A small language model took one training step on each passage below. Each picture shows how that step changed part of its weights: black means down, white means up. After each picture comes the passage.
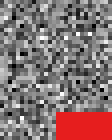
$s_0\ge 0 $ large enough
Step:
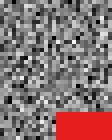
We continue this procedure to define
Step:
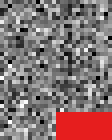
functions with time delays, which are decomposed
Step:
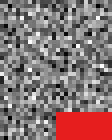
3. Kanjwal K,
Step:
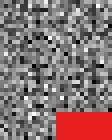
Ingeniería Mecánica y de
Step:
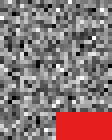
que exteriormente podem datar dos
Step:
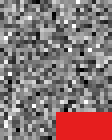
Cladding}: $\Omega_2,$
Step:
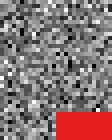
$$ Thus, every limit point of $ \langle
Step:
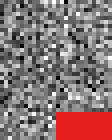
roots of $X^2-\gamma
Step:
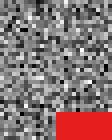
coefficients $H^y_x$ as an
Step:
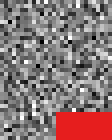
Samarkand State Medical
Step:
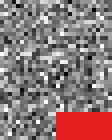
the inclusion is obvious. Clearly
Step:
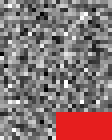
władze rosyjskie nie
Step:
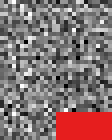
degree \m{\epsilon_1>\epsilon}.
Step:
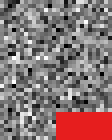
frente à Igreja de São
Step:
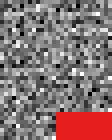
soluzione una volontà di rinuncia
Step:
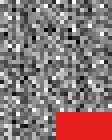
edilen geri bildirimler
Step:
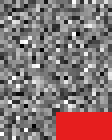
komunikasi Kejelasan
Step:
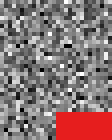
eng jadal o‘shish
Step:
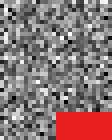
внимание при разработке такого
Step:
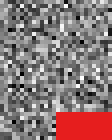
fundamental domain as projection of an affine construction with
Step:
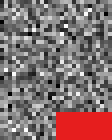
\varepsilon\right) \leq C M_n
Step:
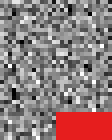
de um roteiro descritivo e sua
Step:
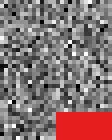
a cara y las barreras de
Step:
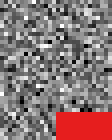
des bords de champs. Ces
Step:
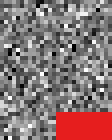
JY, \nabla_X Z\rangle +
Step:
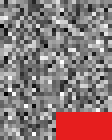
several numerical artifacts. The
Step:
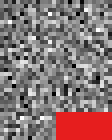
the Stigler-Luckock model
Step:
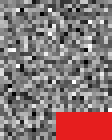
not a Banach space. It is a
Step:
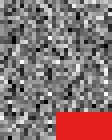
por ironías de la historia,
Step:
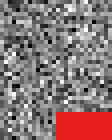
cerebral AND criança;
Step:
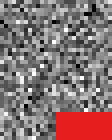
and such that in $V^{P}$, $\con
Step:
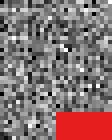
\Vb{c}. \end{equation}
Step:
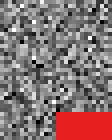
$3$-kaleidoscope of order
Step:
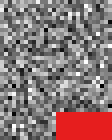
de conexão internacional: (a)
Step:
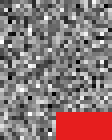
evolua; • Pentru a
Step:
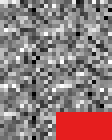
бир иштирокчиларнинг
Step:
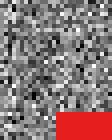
quyidagi kategoriyalari
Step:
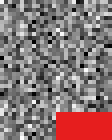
усвоение языка,
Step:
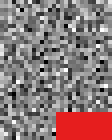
including the average number of added
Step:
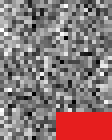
will give a levelwise assignment via a
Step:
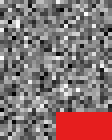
satisfying Noumi-Yamada's
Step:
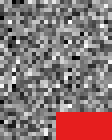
is continuous. It is useful to observe that
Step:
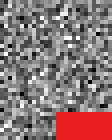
Keywords: *comparative
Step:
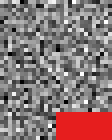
that for any $\rho>0$ and any
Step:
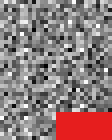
жамоат тартибини
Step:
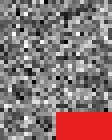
\Ee$ is countable. Let
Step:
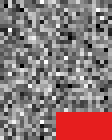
as I've learned from
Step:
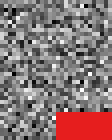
de las Afecciones Bucales Las
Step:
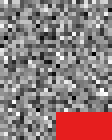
модулини жорий этиш
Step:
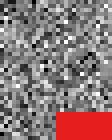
how cross-gradient coupling
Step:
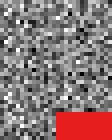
onomastik metaforaga
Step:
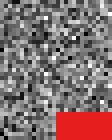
we can conclude that $K(x)$ is
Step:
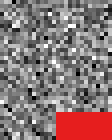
desarrollan proyectos
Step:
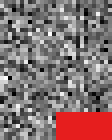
bosh ma'lumotnomasi
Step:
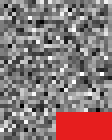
distinguished triangle $X \to
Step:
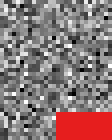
духовных, религиозных
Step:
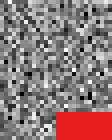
exposed in the previous work [12--14],
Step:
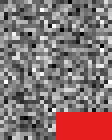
chosen to include it just for
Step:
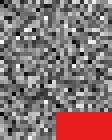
on a neighborhood of $\mathcal F(S)$ and
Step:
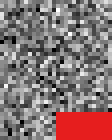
$\phi$ it is easy to see that
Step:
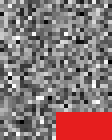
ruxsat so'rash va
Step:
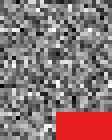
that the vectors \begin{align}
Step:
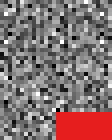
% Mg 9 % Phosalga 5
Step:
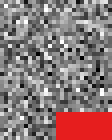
айналады, Михаил
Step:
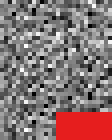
seguendo la sua vocazione di
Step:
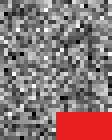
generator of $K$ is dense in
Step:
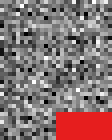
розкривається в процесі
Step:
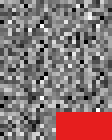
and proved an estimate for it. This estimate implies that
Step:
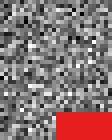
\eqref{3.28}. Note that using the
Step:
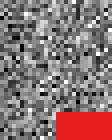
called an {\em involutive symmetry}
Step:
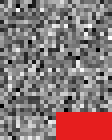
rewrite $A^{0}$ and
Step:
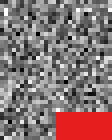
observing \emph{all} coordinate processes
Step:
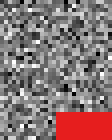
0$$ on the set $M^0$. Since
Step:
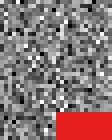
definition of $C^{\infty}(G,\delta)$
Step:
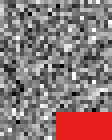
de medidas que, através da
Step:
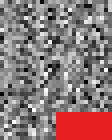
yangi raqamli qobiliyatlari va
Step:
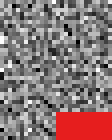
a closed connected oriented hyperbolic surface
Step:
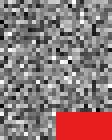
possible that $G$ satisfies only one of the conditions
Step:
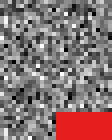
4. Misch die Karten.
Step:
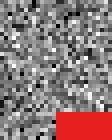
pre and post TEM was performed with
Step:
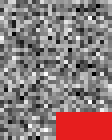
$M$ the stability bound predicted by
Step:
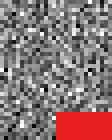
medir el efecto de las
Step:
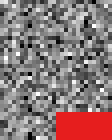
milliy ilmiy nashrlar
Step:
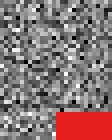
ve ark., 2016). Organik
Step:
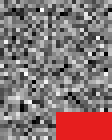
Then up to rigid motions of
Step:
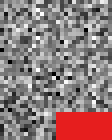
столб стоишь-то!
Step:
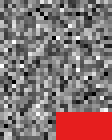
Microbiology*. 2024;
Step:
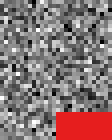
gradient method, as explained in
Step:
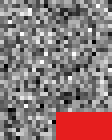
is more istructive, and useful for
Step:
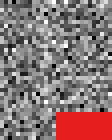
is closed in $P_1\setminus
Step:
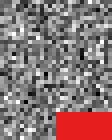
Nietzsche*, trad.
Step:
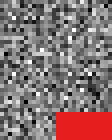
gdy mówił: Nie
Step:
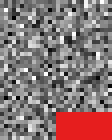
год. Использованная
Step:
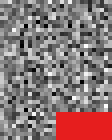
práctica de los desafíos.
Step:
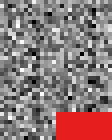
de actitudes y la prevención del
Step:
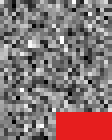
сообщества. Высокий
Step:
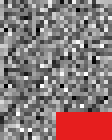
right insight for the construction of the approximate
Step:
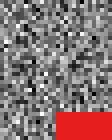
Tashkent State Pedagogical
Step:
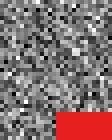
tolerance i vysoké
